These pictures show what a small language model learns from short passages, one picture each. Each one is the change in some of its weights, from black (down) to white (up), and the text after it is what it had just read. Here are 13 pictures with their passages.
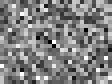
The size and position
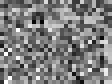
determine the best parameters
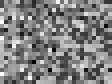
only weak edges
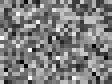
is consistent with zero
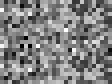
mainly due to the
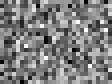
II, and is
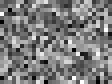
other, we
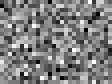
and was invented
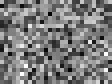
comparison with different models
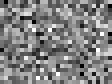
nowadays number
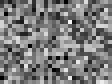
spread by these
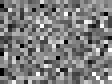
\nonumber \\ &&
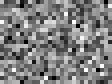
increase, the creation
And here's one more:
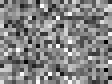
velocity distributions are very
